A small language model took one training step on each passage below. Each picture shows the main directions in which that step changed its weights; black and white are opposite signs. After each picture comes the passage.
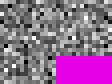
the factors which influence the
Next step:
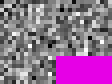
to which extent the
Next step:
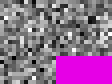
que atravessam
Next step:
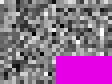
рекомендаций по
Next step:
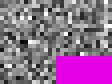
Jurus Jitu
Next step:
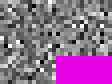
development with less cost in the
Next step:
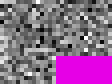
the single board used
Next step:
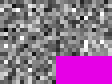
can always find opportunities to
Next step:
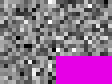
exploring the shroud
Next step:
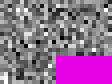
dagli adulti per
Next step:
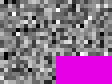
Hurairah that the
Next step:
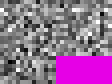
vida aos pacientes.
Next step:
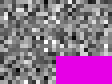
that NMN administration
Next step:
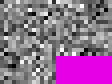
de métodos y
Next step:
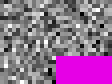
é sim um processo que
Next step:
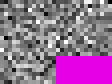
Bu ko‘p hollarda
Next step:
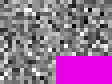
of issues associated with substantiating
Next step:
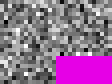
de crédibilité
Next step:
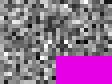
Bei näherer
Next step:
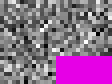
strong, authoritative,
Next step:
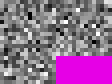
Набір тем
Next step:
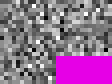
je moglo imati
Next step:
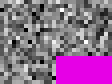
la TF comme
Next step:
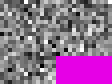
8. LLC
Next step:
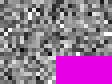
and resource barriers also
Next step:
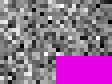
на количественные
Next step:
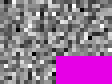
values. O'smirlik
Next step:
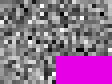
Silica fume
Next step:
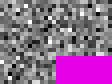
- Le marqueur
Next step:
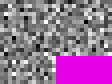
hindeuten – oder ob
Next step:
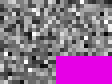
set learning objectives are achieved.
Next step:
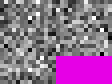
isolate (date,
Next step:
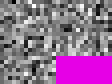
by a team of
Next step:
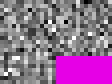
qoniqish indeksini
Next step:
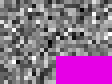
Bu makale, en az
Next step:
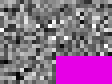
Все пациентки
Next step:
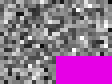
_S EW
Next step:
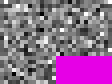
Haydarî de
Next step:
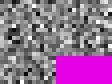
effects on health" 68
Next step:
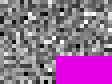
Interview with trainers
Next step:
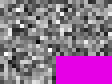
feeling towards their
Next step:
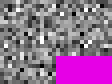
in Ethiopia
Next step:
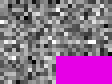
that influences accuracy of
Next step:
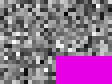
axborot texnologiyalari universiteti
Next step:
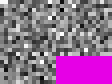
катетър в
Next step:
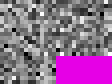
the entity’s communication
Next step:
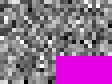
як Internet) і
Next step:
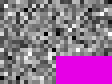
Of Increasing
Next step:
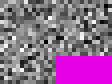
all Mobile Test
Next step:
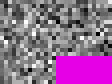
SaO₂ values were lower
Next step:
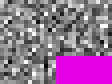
adequate and humane treatment
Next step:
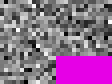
A total weighted mean score
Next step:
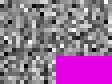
and the preliminary results
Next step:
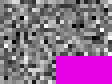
перспективы повышения
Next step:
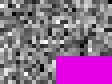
So that the main equation
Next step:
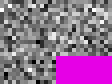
land use (change)
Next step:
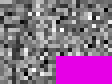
Another study conducted by
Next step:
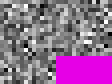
deformation by the proposed
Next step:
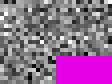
ushbu original texnologiyaga ilmiy
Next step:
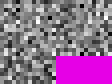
source; and cols.
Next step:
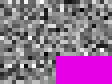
bilan maslahat
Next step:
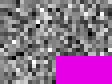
cavity design is of
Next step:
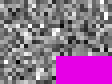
1 sun intensity, and
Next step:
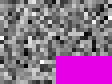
ma'lum millatga
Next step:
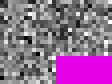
Dr. Claudio
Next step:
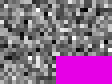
Synchronization V.
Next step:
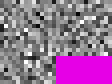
47] During practical
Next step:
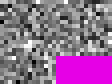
the sustainability of the
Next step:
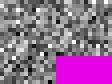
analysing data that is not
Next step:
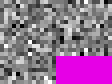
освіті, та
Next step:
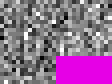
2025). New nuclear
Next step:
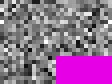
that all children across the
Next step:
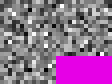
relation between cement consumption and
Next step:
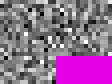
and the slope defines
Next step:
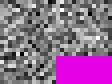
findings offer insights into the
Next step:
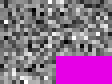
da vida noturna do
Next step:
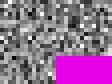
salt and heat stress
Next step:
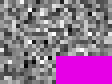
roles between men and
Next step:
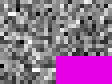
Uttar Pradesh
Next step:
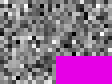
in de VS en de
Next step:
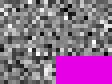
cele epistemice.
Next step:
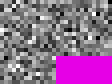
or clinical criteria. Results:
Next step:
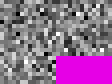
decline in the EU -
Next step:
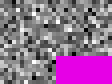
literary studies of the
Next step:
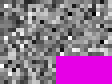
want to test':
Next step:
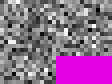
la minería, las
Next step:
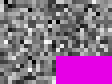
the download of the
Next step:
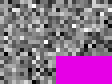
potential strategies to mitigate
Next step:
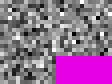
daughters in their school
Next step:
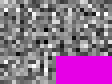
PAN / WAS
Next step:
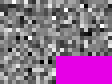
olib borganlar.
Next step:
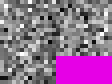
: Pour que tu
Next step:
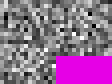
таїться зі
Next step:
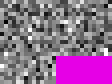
- musical-artistic
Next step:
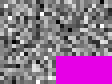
molecules decorated with
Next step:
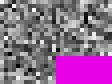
or less to encourage
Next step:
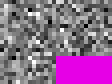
semantic features of the
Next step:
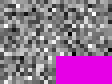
effective writers, students must
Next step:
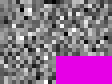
– порушення
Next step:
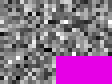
Motivation This paper generalizes
